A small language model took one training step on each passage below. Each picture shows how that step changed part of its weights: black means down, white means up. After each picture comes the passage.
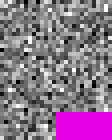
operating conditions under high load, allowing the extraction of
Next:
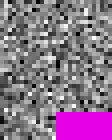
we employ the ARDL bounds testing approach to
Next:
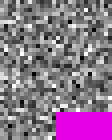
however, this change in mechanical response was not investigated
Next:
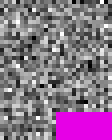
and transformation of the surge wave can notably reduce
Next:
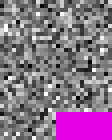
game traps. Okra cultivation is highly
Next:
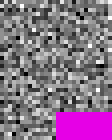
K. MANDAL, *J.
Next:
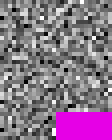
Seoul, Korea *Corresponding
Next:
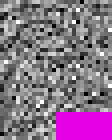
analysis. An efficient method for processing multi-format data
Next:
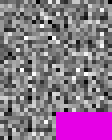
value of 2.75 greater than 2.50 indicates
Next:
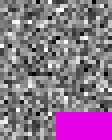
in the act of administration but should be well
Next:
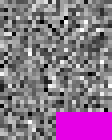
into the formal WTO framework: this should also
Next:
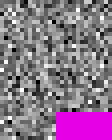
review and updating of sovereign wealth
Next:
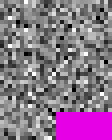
which is stupendous. The natural plant-based
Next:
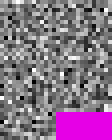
heart diseases, hypertension,
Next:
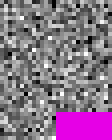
money laundering activities and prohibition of
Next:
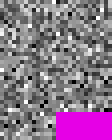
with automated term frequencies so as to arrive
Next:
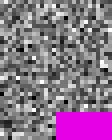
is necessary to form a well-rounded person, through
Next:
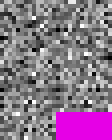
of 1964 (122), Convention on development of
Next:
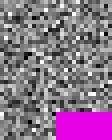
and influence interactions with pathogens. Furthermore, it
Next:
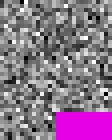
18 Deliverable number D9.7
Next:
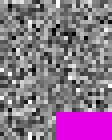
drones, robots, cars,
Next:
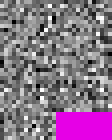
and of the council of 16 April 2014
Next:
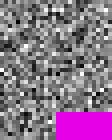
and vulvovaginitis is still up
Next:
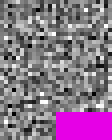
study establishes the microbiological quality of
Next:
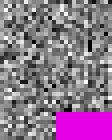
In this study each and every item as equal
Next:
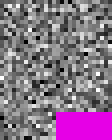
present investigation also the data $\log
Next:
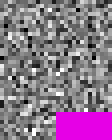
to evade detection as calling those permissions
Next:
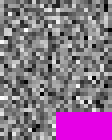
profit more than 165,000 won per year
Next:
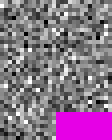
their inclusion in diets is widely encouraged
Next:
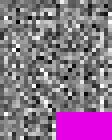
model of selection and functions distribution Structure of selection and
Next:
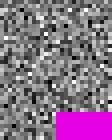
(and about equally distant) from
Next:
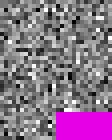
reproductive age completed a structured questionnaire.
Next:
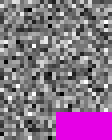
*Vyanga*. Significant improvement was
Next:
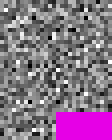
4. East Carolina University Department of
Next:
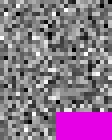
The troubling experience of Jayjay is
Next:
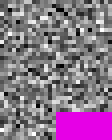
can earn own money and 12 percent of the
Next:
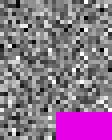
support vector machines (SVMs) and
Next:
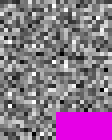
outcomes, including ICU admissions and lower
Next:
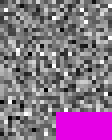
villages, households were pursuing
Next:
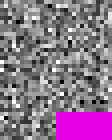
detection in complex images; and deep-learning-based
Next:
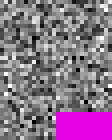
Policy Response to Shifting
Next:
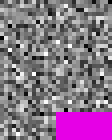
(see Table 3 and Figure 1). Figure 1. The
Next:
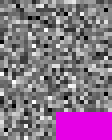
inhibitors identified after celecoxib have been
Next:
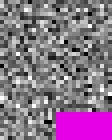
is considered proportional to the number of gates in
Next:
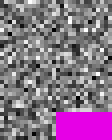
derechos humanos en la era digital.
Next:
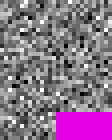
network-based methods on 4 road segments in
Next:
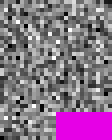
(FO-PD) controller, fractional
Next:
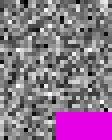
to adjust the tongue weight near 6% to improve
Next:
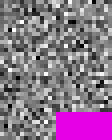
phytochemicals in an extract can be determined with
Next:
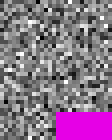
cases, these vulnerabilities have even been
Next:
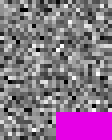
of children. The data from 2023 show that
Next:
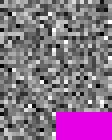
in Israel, with description of a new species
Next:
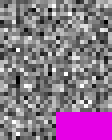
take SVM classifier and combine the
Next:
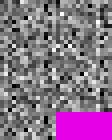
TYPE A B C D TYPE
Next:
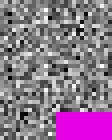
safety performance index in developing countries has not been given as much
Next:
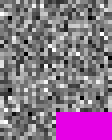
to the organisation and which could form a basis for a
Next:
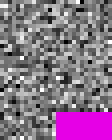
and 296 K. Differences between measurement and
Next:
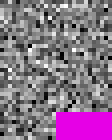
Broglie, 1970), we have:
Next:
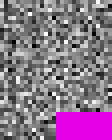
to validate predictions. 2 - For
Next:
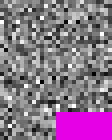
and systematised in itself. However, the questions
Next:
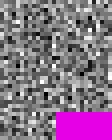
F. Muell. Ocimum
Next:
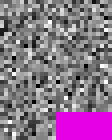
the secure transmission of digital images. In this
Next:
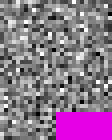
motion in the Euclidean plane
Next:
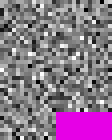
of surface tension and viscosity of
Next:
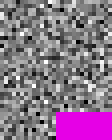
cracks at about mid-height of the
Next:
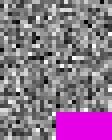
Igor Sevostianov DEDICATION
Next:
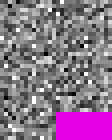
high classification accuracy showing its applicability in mobile and clinical
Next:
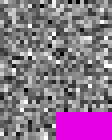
He inched towards me – and coming to my
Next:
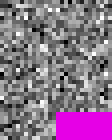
nonmonotonic: own time of these elements periodically
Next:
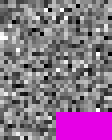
aDNA, therefore only denaturing reaction occurs
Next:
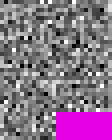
February 2024, which found that Instagram is second
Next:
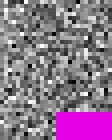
18 (26 %) of 70 leading coefficients
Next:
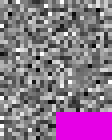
with any O in the cooler upper layers
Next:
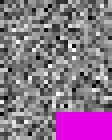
to detect individual cell-level errors within the
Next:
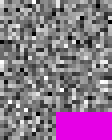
bank's board of directors. This may
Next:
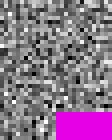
time in EU/EEA countries. The
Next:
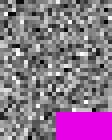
including the activation of NF- κ B
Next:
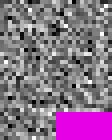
of the International Group for Lean Construction,
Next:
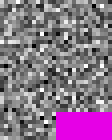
reading multiple digits that repeat
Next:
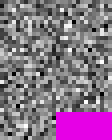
by a dominant ochlophobia,
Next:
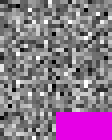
square value is higher than the table value at
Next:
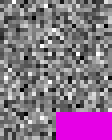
[9]. *TRIFLE* is one of
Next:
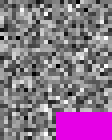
to healthy individuals. Owing to the health
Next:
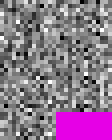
strategies are identified as being essential for successful user involvement
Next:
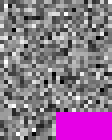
that occur in Post traumatic and
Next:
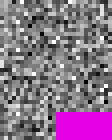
elementary text on the topic for around 108
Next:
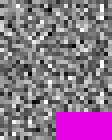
more centred around the type and nature of the
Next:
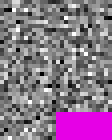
4) mėlynziedė
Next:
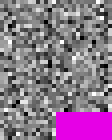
over $\mathbb{C}^{N_T
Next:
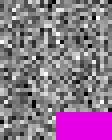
powerful way of connecting different issues and
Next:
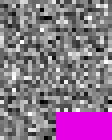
was positioned over the recession defects, just
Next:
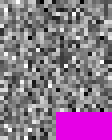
: Kinetic viscosity \\`
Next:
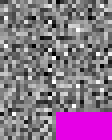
to the x -axis in the complex plane.
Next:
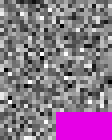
collaborative effort involving three sister projects from
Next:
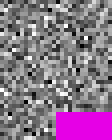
Generation of E2E entanglement using the
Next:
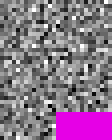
because the increment of K₂O rate will increase the
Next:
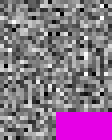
this case, a simple search for the words
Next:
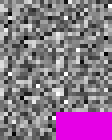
blood pressure difference in diabetes patient with diabetic
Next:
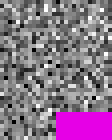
The article explores the relevance of cognitive
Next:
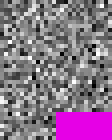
for such different conditions of surface layer after SOC testing at
